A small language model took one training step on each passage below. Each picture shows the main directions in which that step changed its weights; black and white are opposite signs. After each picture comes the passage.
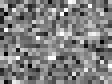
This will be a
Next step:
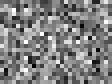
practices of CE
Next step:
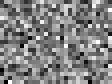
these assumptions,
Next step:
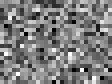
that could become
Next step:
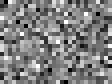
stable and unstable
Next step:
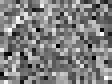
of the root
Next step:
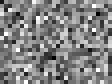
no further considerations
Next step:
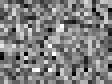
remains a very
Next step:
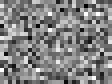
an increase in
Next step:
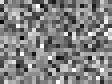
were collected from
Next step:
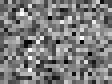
as those defined by
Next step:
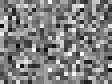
has the same simple
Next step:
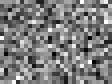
in terms of
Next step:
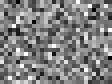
- ty of the
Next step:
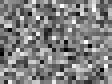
experiences. This
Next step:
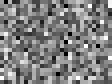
During this
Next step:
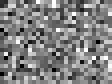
that every nonzero
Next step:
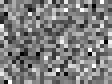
respectively. Since
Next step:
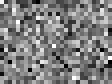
presented here on
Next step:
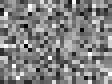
both sides
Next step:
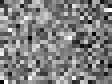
we have \[
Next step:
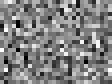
largest possible
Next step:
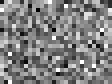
be fixed. For
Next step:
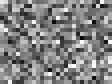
as follows.
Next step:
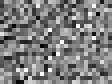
\cf)$ for
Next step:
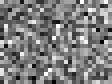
in Appendix D
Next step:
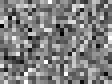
has a parameter,
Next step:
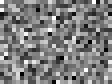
is a member
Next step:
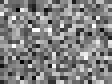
did you
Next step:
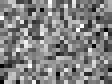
of an effective
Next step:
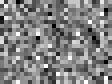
Thus we can bound
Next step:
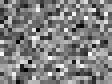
(defined as
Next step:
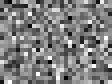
positive polynomials for
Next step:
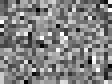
and module
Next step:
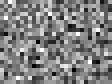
the effect of
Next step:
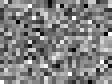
on the other hand
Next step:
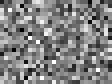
we take a point
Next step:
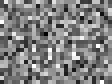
according to the
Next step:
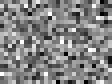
solution marked in
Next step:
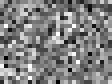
the users will
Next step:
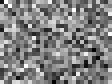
affine curve over
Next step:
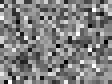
category. Then
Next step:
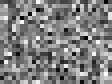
hours at
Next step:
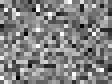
produces first order
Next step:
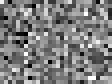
different blocks,
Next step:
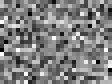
= \bar
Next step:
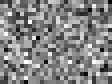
Why are there
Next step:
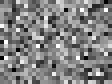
complement of
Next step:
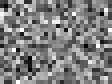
We will let
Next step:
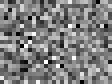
the current study,
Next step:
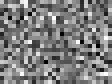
agent solution 2
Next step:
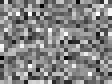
volumes of
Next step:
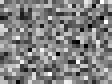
inequality holds as
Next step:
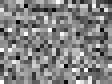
character}. The class
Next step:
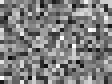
are given the
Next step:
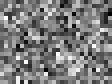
of sensors
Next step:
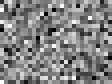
creating significant
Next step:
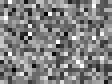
their degree. Thus
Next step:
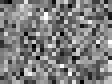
been another major factor
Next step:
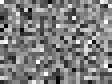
is denoted by
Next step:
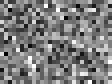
allow the controls
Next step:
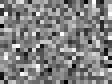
valves and
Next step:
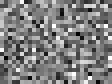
if the second
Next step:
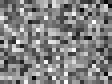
that is, $$
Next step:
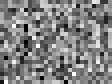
quality of life of
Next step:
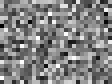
model and the
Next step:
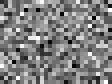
$r$ and
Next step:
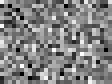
differ significantly with
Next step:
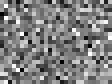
There exist finitely
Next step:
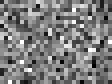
have played
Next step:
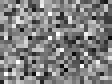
of the body's
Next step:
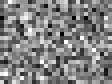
the sheets of
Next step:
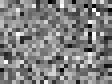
\neq b$
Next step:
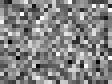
n and k ,
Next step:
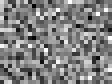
the complexes under
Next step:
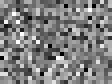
there exists a
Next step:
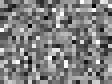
for fixed $l
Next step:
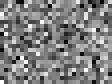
diagonal action of
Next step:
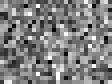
parameters for the associated
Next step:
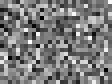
vectors. Any
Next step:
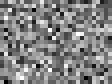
the question has been
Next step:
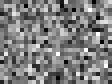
explained by the
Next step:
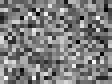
solving the pressure
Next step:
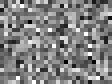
bundle map from
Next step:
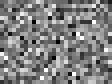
as the most
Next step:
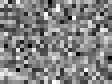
the other very
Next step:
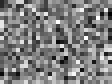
super Weyl groups
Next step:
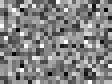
\ee After
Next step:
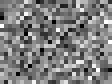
than one element.
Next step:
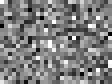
rescaling and
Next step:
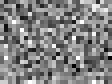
is not exponential
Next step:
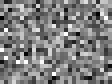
evolution, the
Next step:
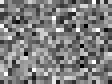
to remember
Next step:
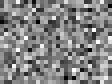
practical foundations
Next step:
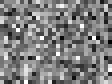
number of policy
